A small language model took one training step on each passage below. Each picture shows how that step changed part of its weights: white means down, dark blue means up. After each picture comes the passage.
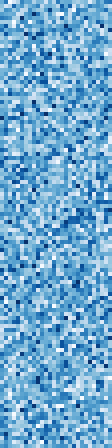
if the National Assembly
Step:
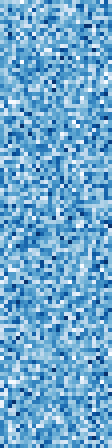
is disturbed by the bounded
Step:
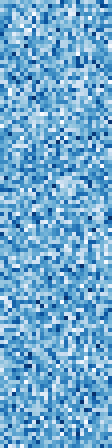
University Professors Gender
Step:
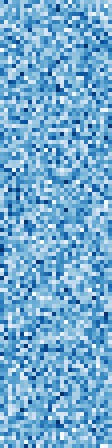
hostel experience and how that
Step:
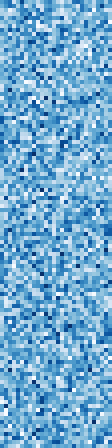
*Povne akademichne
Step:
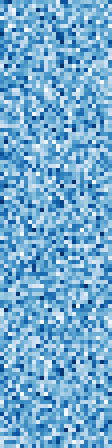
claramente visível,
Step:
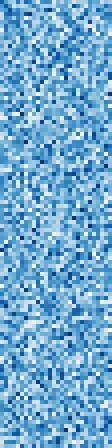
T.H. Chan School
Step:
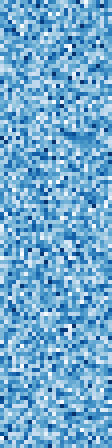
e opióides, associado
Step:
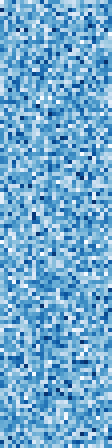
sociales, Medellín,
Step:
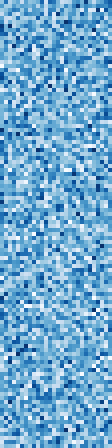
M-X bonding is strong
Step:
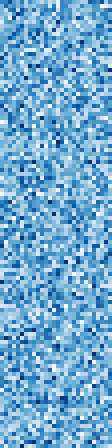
we had investigated the
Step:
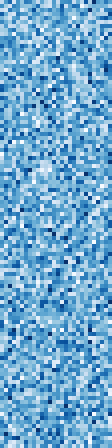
are included in the text. Figure
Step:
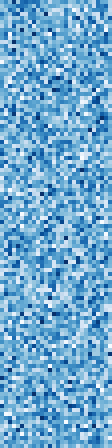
pulses can be applied to
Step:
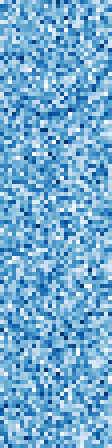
with no precoding per antenna
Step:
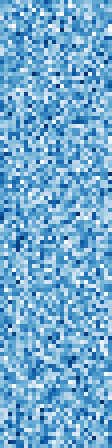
« protéger »,
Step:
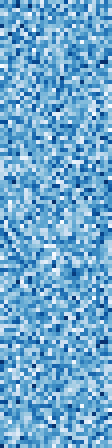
case of four original images
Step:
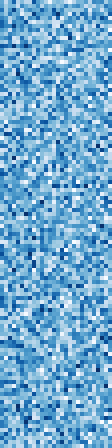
dt+ M d\t )
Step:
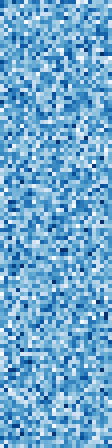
the public interest, should be
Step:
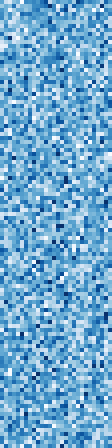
and their motion after emission,
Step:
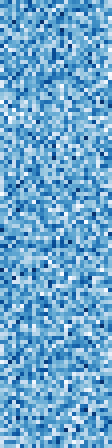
e também trazer um
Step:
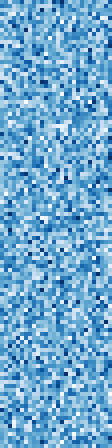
T., Curtis M., et al.
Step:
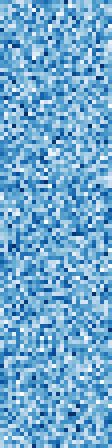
Rigoberto Cuéllar
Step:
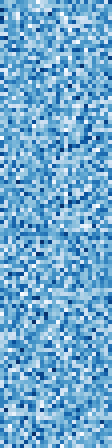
arrangement also exhibited
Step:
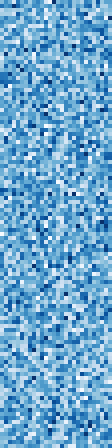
practice nurses in
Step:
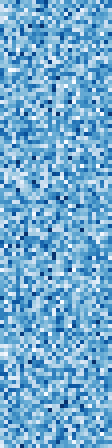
1. ♂ genitalia
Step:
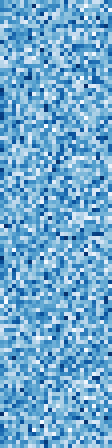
company was launched.
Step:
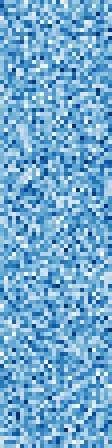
deb ham nomlagan”
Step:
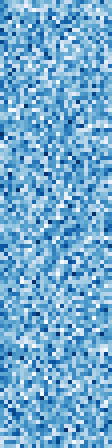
Borax pH 9.6 DK
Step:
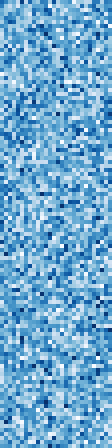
cenário pandêmico.
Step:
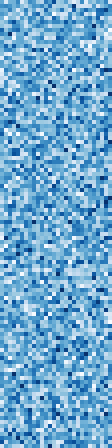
to $\tilde{p}(s)$ in
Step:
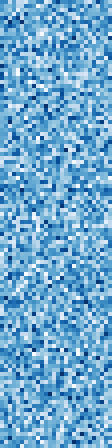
Yue, M. Huang,
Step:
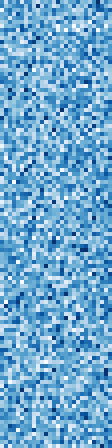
viability and the general indicator in
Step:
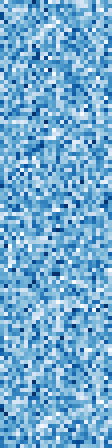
TACHIRENSE 312
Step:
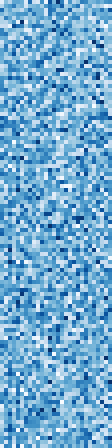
algorithm, but suffers
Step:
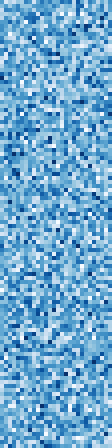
or education in politeness and
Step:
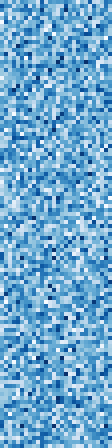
to conventional energy. In the
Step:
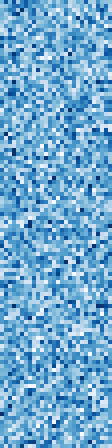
the level measured in the \Bs
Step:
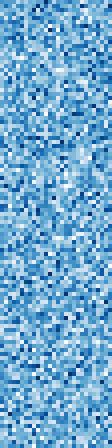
have proved to be excellent.
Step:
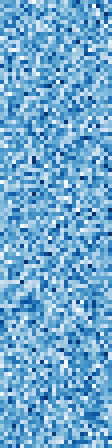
- Dörk, Marian et
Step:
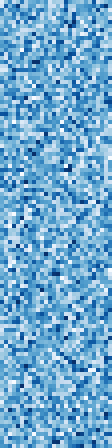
obstacles in real 3D
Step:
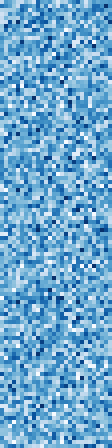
Öğr. Üyesi
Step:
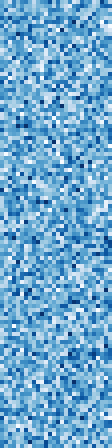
and ADME properties of
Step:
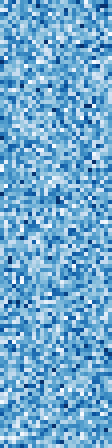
holes show that they have the structure of
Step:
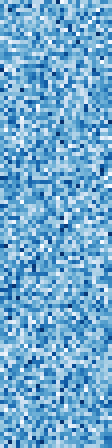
circularidad migratoria
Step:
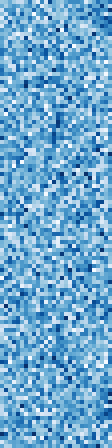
optimization approach, the study proved
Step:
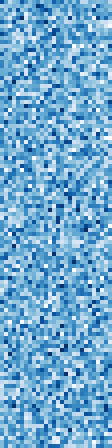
12 What are the implications of
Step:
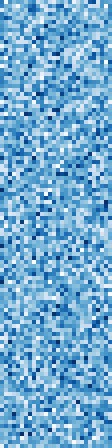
work and it will be studied in the
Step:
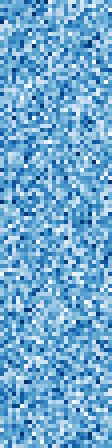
used, punk posters would
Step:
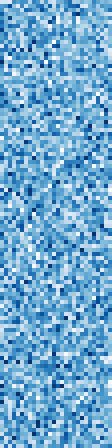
worked on IR Remote
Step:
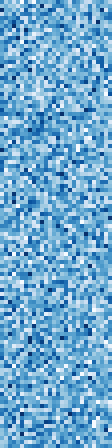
sağlar. Bu reklam
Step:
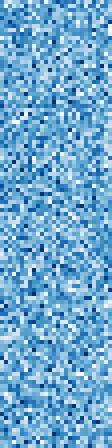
Randić index. Xing
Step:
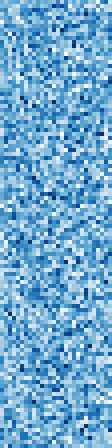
saqlash muassasasini
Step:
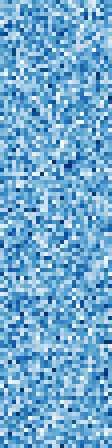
and is vascularized by a
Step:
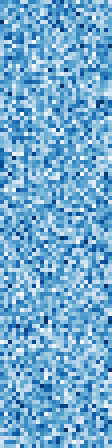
solar collector, as shown in
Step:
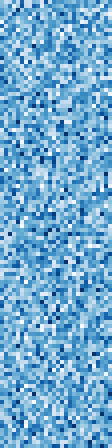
para el modelo SARIMA y
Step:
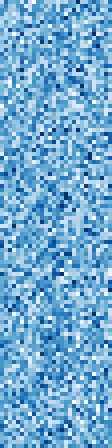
words, I cannot use
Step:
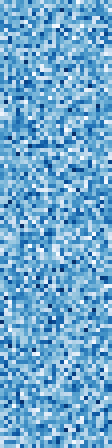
what he had done and sent
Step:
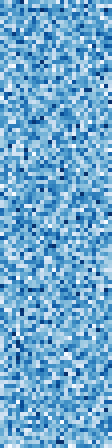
o correspondente à convencionalidade da
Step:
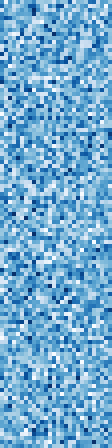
and at the same time it will force it
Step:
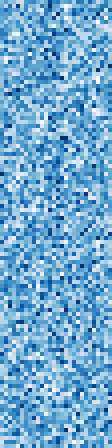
symmetry, which enables us to
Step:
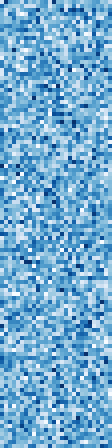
high entropy allow strong
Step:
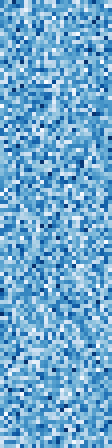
environments, significant progress
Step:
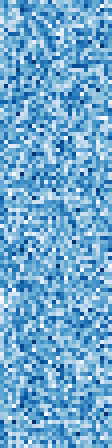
manera imprevisible o
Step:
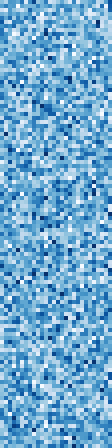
between a fluid and a solid wall
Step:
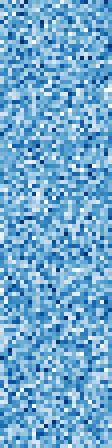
in the international and political
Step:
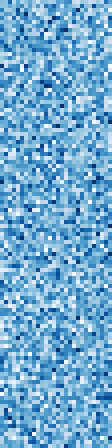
the values of \eq{res}. It is
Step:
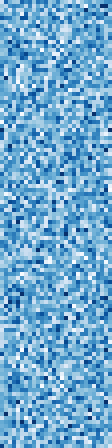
fashion has been called
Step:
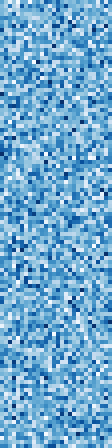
für die Auswahl
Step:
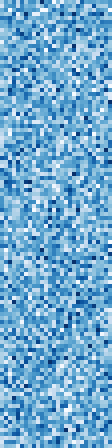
exchange diagrams at tree
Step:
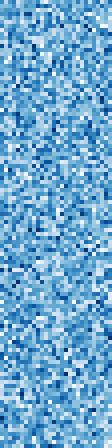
lower bound on the NP scale
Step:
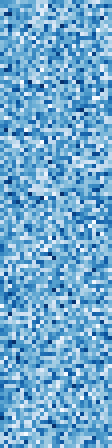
must add to this that the
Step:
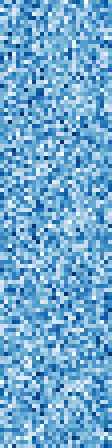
of this work. \section{Design
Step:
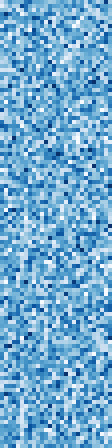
correlation coefficient was
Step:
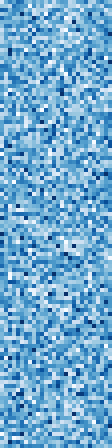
dengan kategori sangat
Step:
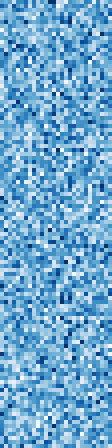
through the trapezoidal
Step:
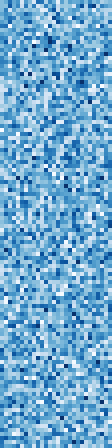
\cite{8}. Similar results have
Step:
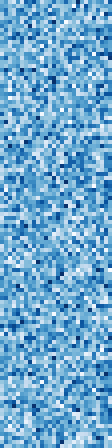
of the adverse effects of
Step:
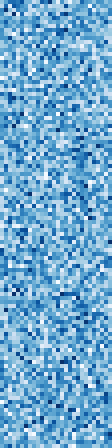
second expert-odorologist to
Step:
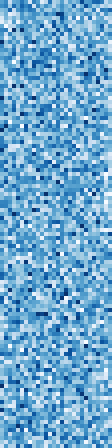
and providing television
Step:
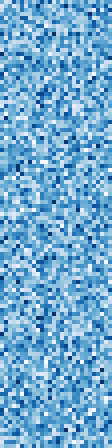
knowledge, the theory building
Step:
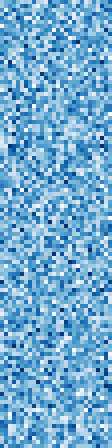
(A) The total number of fixations
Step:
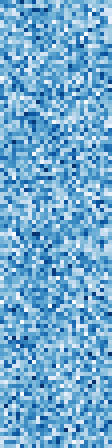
mucho más limitadas que
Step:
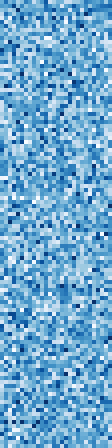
discretize the time-dependent
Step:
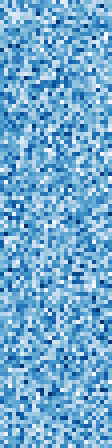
corner, there is a dark blue
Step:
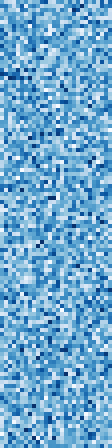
Padouk rouge et Padouk
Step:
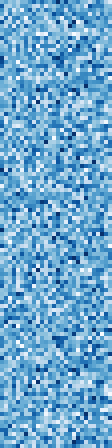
пачки сигарет -
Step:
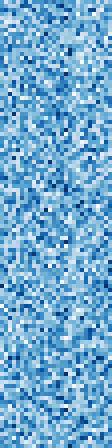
bir avlodiga qarshi
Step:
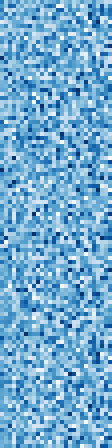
На практике
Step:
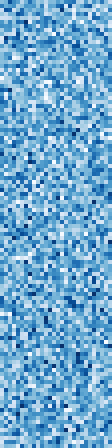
provide information to developers
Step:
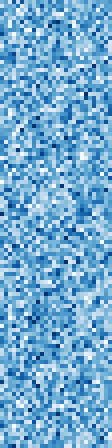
The network successfully
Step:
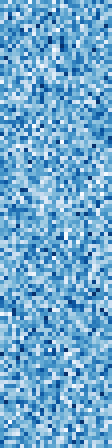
provide much more uniform
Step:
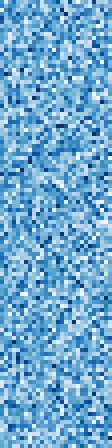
membership function of the expected
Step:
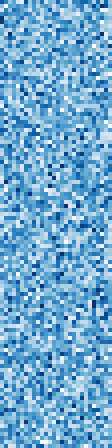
to managing organisations is
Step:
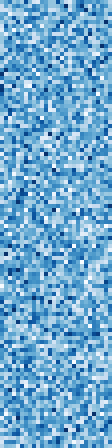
achieve streaming
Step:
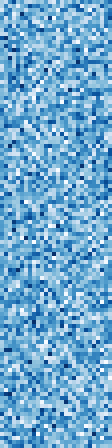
neutrons to a certain point
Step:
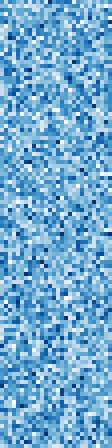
exchange provided information,
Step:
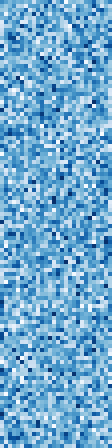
of the weighting routines
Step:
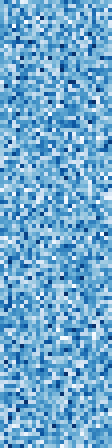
j least significant base- p
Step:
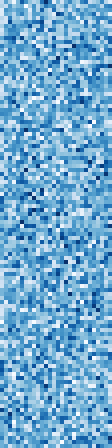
also Padovani et al.
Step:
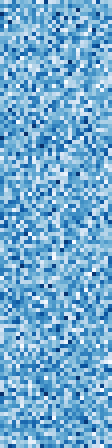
However, if we do substitute
